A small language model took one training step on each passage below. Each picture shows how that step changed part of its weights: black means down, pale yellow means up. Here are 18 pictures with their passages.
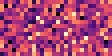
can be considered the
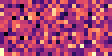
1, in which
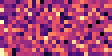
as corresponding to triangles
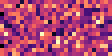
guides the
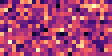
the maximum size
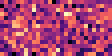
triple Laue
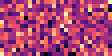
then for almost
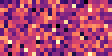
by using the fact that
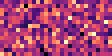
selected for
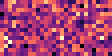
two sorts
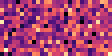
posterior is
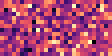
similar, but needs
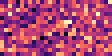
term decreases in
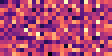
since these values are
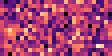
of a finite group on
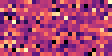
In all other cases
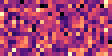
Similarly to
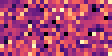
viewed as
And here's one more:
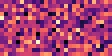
trading based on
